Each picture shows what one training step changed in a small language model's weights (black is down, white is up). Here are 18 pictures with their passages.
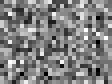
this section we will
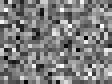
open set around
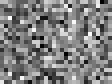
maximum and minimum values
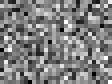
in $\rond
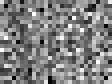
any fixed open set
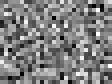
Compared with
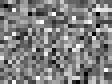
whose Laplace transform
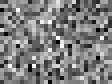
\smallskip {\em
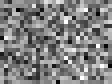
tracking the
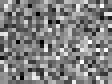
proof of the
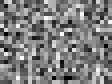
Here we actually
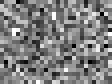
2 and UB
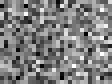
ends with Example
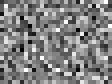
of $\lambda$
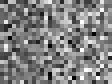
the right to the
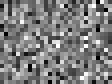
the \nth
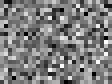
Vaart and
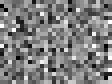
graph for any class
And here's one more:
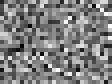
$\G$ with
